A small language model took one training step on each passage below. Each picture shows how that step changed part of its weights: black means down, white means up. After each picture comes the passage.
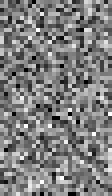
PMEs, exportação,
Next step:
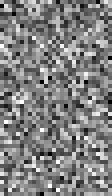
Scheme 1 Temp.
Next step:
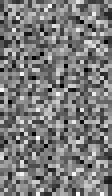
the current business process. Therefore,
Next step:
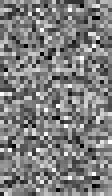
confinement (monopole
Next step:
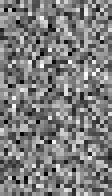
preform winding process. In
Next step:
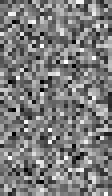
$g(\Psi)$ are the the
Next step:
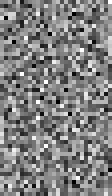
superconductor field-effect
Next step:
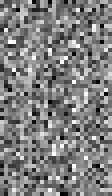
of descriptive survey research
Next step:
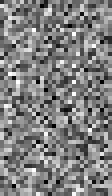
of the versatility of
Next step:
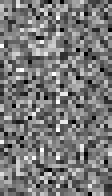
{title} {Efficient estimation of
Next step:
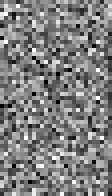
me deu oportunidade de
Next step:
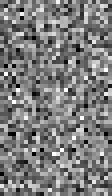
optimization step, a switch
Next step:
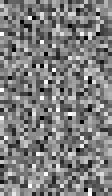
ecológica, la
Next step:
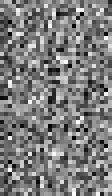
be seen that on average every year,
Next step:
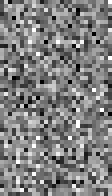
many of these studies compared the significance of
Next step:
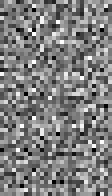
ratio was consistently lower across all types of
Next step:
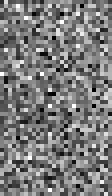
predominately go to the
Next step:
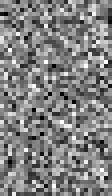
span of 100 days, we
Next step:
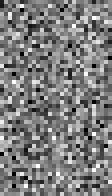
qubit which contains both the orbital
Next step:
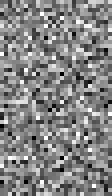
MÉTODOS:** se
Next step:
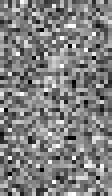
pelo mercado na forma dos
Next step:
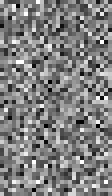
rusumli nasos
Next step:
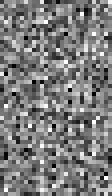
area and aspect ratio of bounding
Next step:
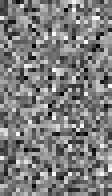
one could expect a convenient
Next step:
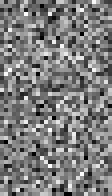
if the cattle creatures
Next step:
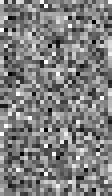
ta hrana nakon
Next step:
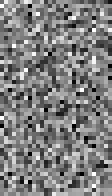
Nursultan Bayram
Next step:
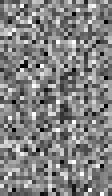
is mainly attributed to the
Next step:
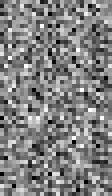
файл. По
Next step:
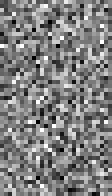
network, have become a core
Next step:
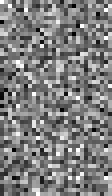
to the relatively large crystal
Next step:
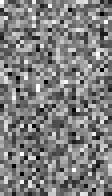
have been lumped by the
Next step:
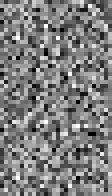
organlari va institutlari, global
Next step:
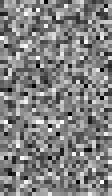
chain reaction (PCR). In
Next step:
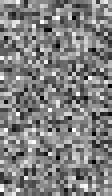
tonated carbon atoms of
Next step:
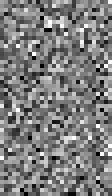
canales, gestionados por los
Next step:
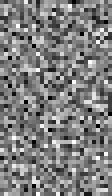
ilegal ou abuso de
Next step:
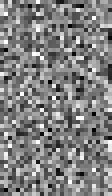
specijalnu edukaciju
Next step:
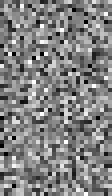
слова: *RISA,
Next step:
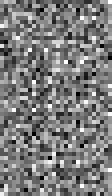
minimum disturbance experienced by
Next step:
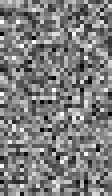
polaron. This method provides an
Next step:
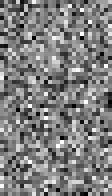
that each {\tt laGP} may
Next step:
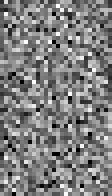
huquq va erkinliklar
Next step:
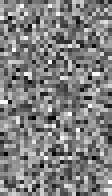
19, the respiratory disease
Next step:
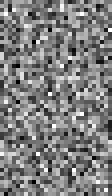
ayollar nutqi
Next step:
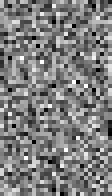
improvement continues until
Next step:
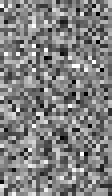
limited amount of tissue for
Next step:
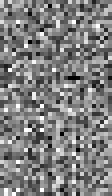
a further goal as soon as there
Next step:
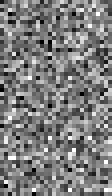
of a planar gravitational wave
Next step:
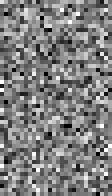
tests were performed using a signal
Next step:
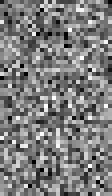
el feminismo por no
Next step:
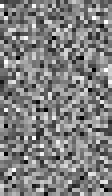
de poder compartir
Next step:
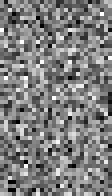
ayak sabit sol
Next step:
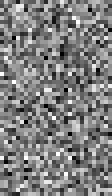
filter-based methods aim to
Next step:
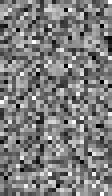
process repeated for different positions
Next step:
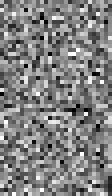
de datos SciELO y
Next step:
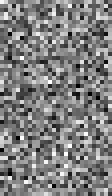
see that (projected)
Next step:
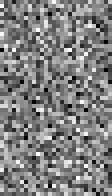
paham ini tampak
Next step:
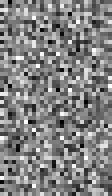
фенольних речовин у
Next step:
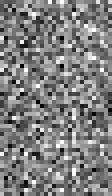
B - A\cdot B.
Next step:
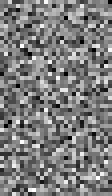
and $BB$ spectra. All
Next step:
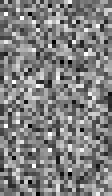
bolalar huquqlariga
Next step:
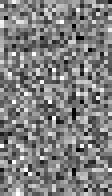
da investicije u AI
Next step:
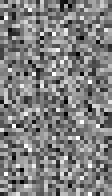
cursos de Letras da
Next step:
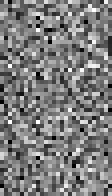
\cdot \pi \cdot s}
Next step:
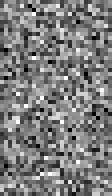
объема данных,
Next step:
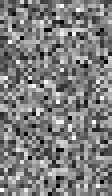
say that a set of effective interactions
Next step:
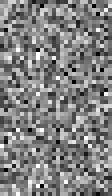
and borders, moral
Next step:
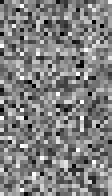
this was accomplished through its
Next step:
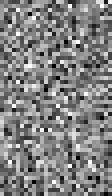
< a$ bolğan
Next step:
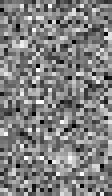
Marek's disease is a
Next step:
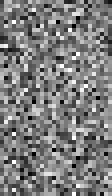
one hundred times dilution on
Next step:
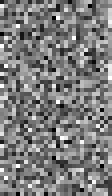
notre tableau montre que
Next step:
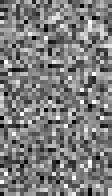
within 0.05 dex.
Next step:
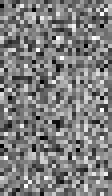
which handles the subdomain the
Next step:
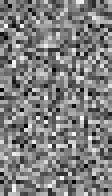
analytically. Depending on the
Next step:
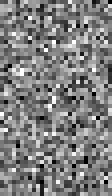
Sum rules relate weighted
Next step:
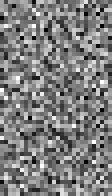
varietal resistance.
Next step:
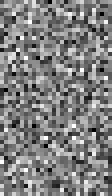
of our algorithm, by iteratively
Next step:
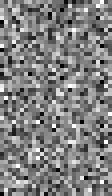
terapia apropriada e,
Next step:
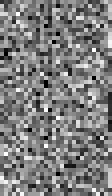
grafika yoki
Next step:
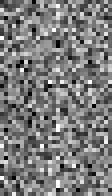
\subsubsection{The radio spectrum}
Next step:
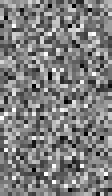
in the choice of the ensemble
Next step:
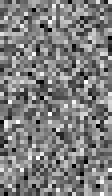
torque equation, if the axial
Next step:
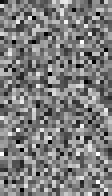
Portanto, um conjunto
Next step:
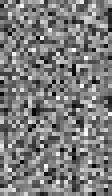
density at $z/\Delta =
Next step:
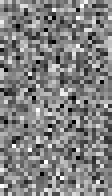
not arranged in bundles
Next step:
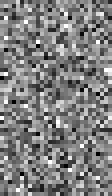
engineers and scientists
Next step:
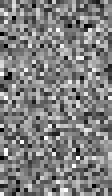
4 Curazao Stock,
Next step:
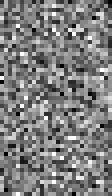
se utilizó el ensayo de
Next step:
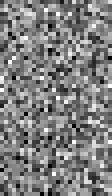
може ще й
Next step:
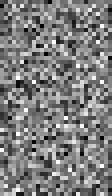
complete measurement is performed on one
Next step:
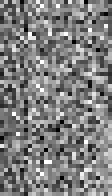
کرد یا
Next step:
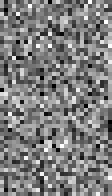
something. Through the
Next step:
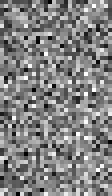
VLBI array that included
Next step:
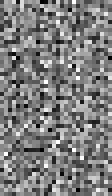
кадастр особо
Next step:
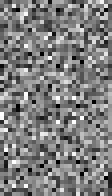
the message conveyed by
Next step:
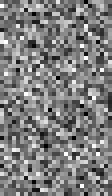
bunga tinggi dan
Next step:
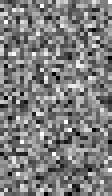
el gabinete.
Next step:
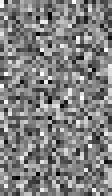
masyarakat di tengah
